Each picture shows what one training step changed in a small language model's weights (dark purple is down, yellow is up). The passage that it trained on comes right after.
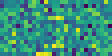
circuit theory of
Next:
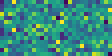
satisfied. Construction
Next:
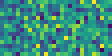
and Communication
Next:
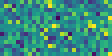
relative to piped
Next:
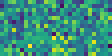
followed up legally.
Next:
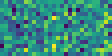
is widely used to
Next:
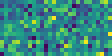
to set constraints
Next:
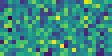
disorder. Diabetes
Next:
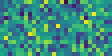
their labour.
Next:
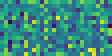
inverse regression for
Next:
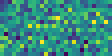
customization of model code
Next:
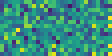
organizing, and
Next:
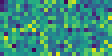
suitable basis for
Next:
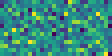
be randomised). App
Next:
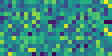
the end of the
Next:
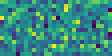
should be acquainted
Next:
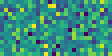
an attractive
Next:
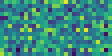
the inherent
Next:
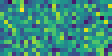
the tabular
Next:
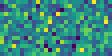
Generation =
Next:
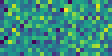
Sewage Water
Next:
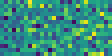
were females, while
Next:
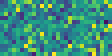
need for marketers and
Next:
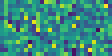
in the vaginal
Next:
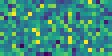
poverty in
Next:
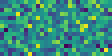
This contextual and research
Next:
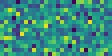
solely with the
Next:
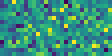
parameter count alone
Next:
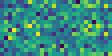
because they are facing
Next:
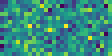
age of the patient and
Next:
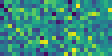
at Tashkent
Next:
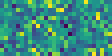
used as input for the
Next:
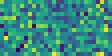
similarity in the higher
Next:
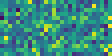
to the reference, structural
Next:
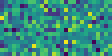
international standards.
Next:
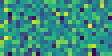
in understanding all phenomena
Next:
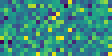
would require, on an
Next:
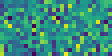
over the number of
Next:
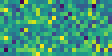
T_g of
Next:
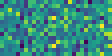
sites. From a
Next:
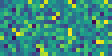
metrics are defined as an
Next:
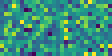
This experiment was conducted by
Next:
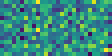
ACE2 and
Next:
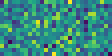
for calculating
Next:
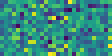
buildings, the
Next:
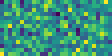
In the literature on
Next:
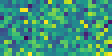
Unable to bear
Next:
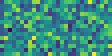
Available at
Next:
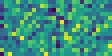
& Dale,
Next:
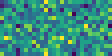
connection with the use
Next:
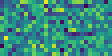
effective way to reduce the
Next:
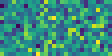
connector for SIM
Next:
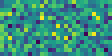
dataset images have the following
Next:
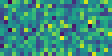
of postponing that
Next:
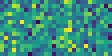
We observe that
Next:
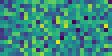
a lot but still
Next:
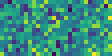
errors, as observed
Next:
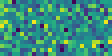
interact with each
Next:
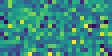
practiced Table 1 shows
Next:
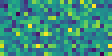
deviation scores ranging
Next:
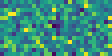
easily obtained pointing
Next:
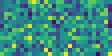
major challenge in WEC
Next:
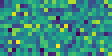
determining the standard
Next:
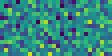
others and will not be
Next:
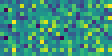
views that are
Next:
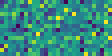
natural language processing:
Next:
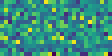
in detail by the groups
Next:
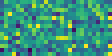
proposed approach improves the
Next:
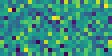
have been compared with those
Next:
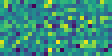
in Cluster 3
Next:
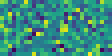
in methanol for
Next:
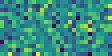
views that the number
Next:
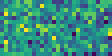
fatty liver
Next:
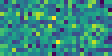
session 4 SE
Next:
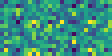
analyzed in the period from
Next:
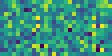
The porosities of
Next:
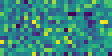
by replacing a
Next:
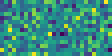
the memory of choices
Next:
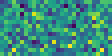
law and one's
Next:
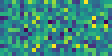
the CGS, so
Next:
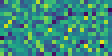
CFS designed the
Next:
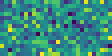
the mechanical behavior of a
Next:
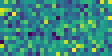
to know the operating
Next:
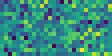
good interpersonal
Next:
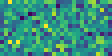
progressive crush
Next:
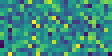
as the concentration of
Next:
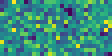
X-rays of
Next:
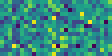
was moved to the
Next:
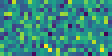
each container and
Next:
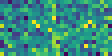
related to the selection of
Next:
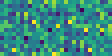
by the active development and
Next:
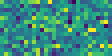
for an overlap
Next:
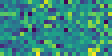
different across all the
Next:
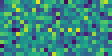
F as a finite
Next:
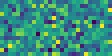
achieves much better performance
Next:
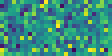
access to training in technology
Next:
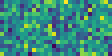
30 the individual optical
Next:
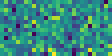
is required from the
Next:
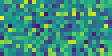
dried sample was
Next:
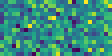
carried out by the
